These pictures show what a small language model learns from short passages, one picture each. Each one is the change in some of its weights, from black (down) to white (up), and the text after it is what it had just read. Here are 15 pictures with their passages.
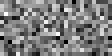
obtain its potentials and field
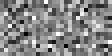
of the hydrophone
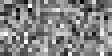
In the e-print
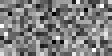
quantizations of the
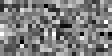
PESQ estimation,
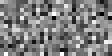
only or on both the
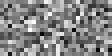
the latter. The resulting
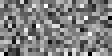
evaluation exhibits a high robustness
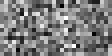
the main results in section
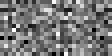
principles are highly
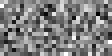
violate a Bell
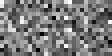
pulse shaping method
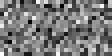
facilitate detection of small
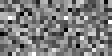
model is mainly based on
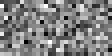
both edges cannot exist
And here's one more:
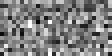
observations by {\it
